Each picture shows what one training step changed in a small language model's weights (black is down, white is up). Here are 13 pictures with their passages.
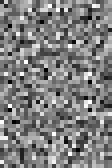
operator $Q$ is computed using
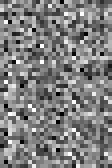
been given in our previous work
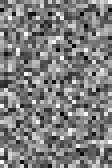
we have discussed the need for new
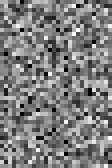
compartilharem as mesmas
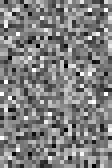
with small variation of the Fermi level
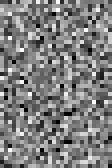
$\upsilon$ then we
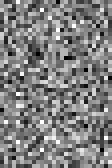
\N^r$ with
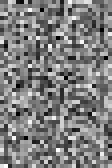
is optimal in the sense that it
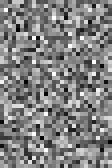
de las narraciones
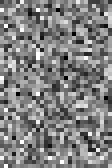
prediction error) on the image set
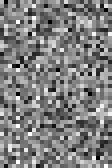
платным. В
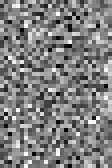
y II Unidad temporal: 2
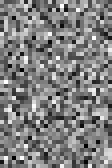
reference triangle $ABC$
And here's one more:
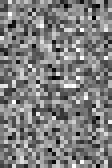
\item Initialize the
